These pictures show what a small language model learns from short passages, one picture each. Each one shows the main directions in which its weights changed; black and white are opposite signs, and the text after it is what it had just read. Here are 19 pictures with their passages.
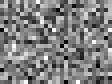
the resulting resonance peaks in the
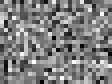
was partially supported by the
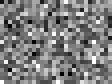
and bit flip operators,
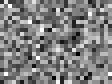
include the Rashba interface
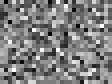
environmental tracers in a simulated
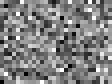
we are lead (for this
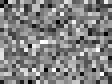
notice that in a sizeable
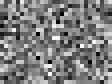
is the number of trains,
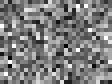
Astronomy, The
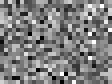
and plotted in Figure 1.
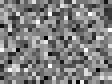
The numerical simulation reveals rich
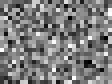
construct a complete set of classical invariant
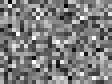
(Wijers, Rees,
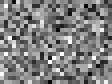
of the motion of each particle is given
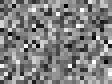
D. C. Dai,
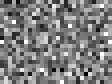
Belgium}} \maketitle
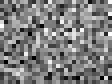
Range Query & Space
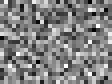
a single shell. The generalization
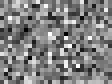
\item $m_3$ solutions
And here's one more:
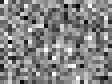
any parameter needs to be taken
